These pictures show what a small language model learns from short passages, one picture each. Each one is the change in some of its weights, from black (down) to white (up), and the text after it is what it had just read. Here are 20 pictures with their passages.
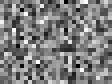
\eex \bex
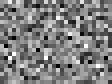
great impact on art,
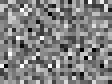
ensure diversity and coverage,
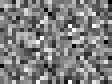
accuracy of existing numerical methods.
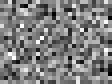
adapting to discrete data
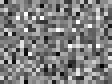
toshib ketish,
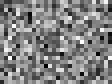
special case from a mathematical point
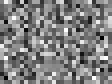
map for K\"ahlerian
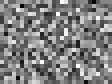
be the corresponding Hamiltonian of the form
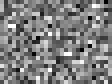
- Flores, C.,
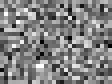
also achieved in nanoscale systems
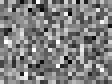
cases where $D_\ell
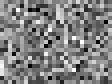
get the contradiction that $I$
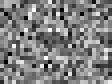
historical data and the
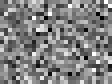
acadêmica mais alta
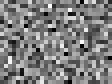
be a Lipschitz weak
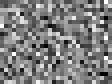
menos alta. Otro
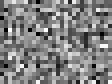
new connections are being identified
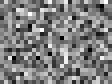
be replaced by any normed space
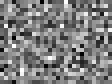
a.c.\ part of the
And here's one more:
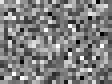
unit. An example of the
